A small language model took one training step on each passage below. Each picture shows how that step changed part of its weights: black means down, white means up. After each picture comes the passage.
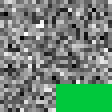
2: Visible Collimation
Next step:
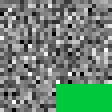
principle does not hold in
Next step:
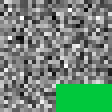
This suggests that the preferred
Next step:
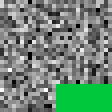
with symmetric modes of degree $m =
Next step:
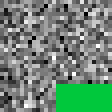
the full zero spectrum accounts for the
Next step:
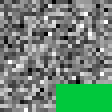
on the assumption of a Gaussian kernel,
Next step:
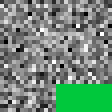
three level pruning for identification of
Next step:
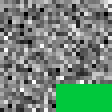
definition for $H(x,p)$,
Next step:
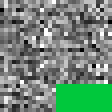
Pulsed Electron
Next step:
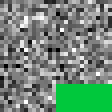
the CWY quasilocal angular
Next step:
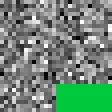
local field and the neighboring charge
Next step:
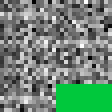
propose a concrete model leading to a
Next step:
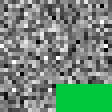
in the perydanimic
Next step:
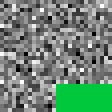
standard way like that for optimal classical triple
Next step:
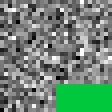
The effects of noise can now be analyzed
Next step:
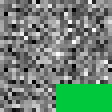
inside and outside $D$. The
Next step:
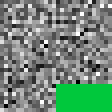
for fixed $n$ this would mean using
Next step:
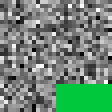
need to extend the typing system from section
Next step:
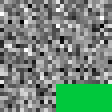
\times m}$ it holds: \[
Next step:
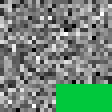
of course, harder to
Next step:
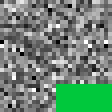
subject to dynamical processes, thereby
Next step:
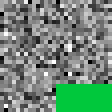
different bases, it is only natural to
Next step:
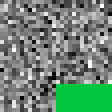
based on their own touch
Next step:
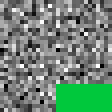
\maketitle \begin{abstract} We
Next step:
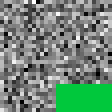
K is that in Eq. (11).
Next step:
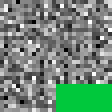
narrative voice-over
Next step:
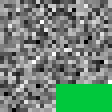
as the time-evolved operator
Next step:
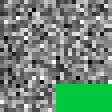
the first term counts the
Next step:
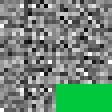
generated by tensor product but in this new
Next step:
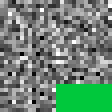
all real places $v$. Pick
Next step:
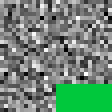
it is forced to be placed on
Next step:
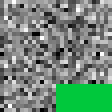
plasma focus physics cannot be
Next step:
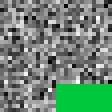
of the pad chambers
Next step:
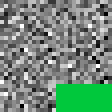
using the standard visualization}
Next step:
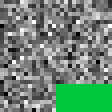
are definite functions of the mass and the
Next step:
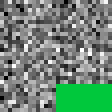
molecular binding using the
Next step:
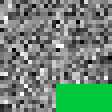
\pmatrix{ 1 & 0 \cr
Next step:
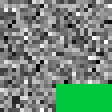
the regime of large angle scattering,
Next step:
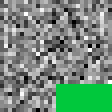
describe plasma systems with dominant
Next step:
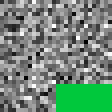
of these edge fields grows with
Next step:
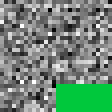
of this ring and especially of
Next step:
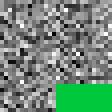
*Fig 15: The building is
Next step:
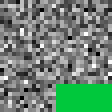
let $r(u,v)$ be
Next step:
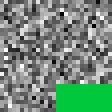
scaling variable \begin{equation}
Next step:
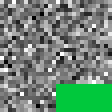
string theory at the corresponding points in
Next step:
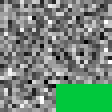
word in $W_i$ has
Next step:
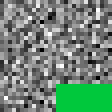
celle des contourlettes
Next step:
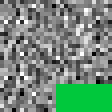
percolation and sol-gel
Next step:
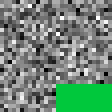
If $\varepsilon>0$ is given and
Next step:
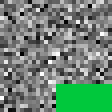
we obtain that $\equiv$ is compatible
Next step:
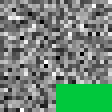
1), lo cual indica que
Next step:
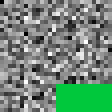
relating each other in the case of the
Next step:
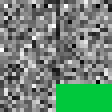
differences are significant and we require a different
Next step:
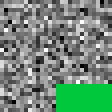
the nuclear part of the problem defined
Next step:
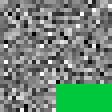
we mean perturbations that preserve this geometric
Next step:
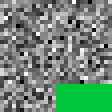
our statement, we first consider a formal
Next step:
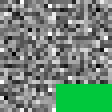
at $Z$ and the "slab
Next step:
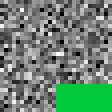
shown in the text. We consider the
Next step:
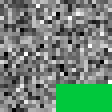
as the chiral Schwinger
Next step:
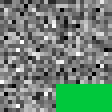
differentiability of $Q$. To have
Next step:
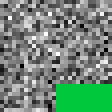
noise and SED uncertainties.
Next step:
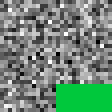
of the steady-state orientation
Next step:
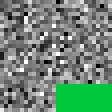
any modulation using the same material
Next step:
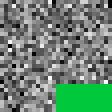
and interesting ideas are involved in
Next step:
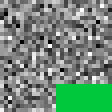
via stereographic projection. This provides
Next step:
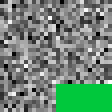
the course of his work he
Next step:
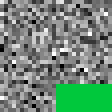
which is not SFE to the
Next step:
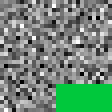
$25 \pm 10$ days while
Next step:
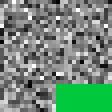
{Deffayet}, \citenamefont
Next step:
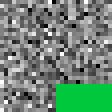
is possible only if $i=j.$
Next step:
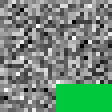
sitting in their free product.
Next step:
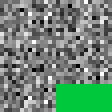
excited state in the final
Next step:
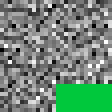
SL and SFL is much more
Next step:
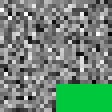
framework thus serves as the essential
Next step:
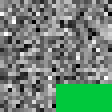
stress variable. Local to these
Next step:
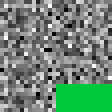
complementary, substitute, and
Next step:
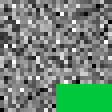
combinatorial problem into a continuous
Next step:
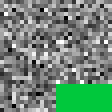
two tangent elements at $H$,
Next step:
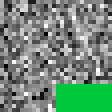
the right-hand inequality in
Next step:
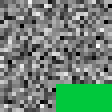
$z_i \coloneqq
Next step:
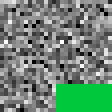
the key point lies in finding a
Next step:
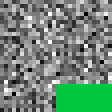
only through the VA fermion
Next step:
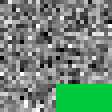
the 3+1-picture can no
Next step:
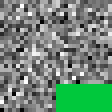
string length in terms of a fundamental
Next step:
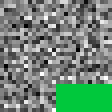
the number of inversions of each
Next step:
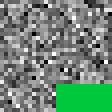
by the normalization constant of the associated probability
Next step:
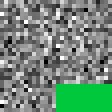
\right) \label{eq35}
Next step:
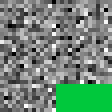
to use these lemmas in the case of
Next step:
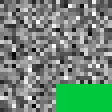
to evaluate the performance of the model to
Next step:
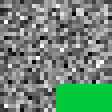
$P'$ is a pants decomposition
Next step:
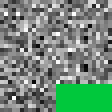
Q/R$, where~$I$ is
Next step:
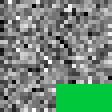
is 1-linear the only non-zero
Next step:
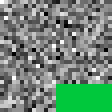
to guarantee $i >
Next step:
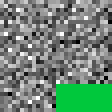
cosmological distances. Using the
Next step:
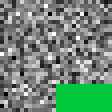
the α-peaks for
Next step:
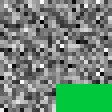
{\it If $c$ is a
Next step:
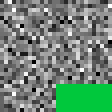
then select one unit $\Delta
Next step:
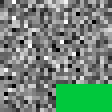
disjoint copies of
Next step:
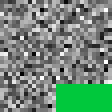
= U^I$, and we leave
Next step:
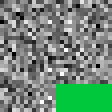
P}_0(T)$ and those of
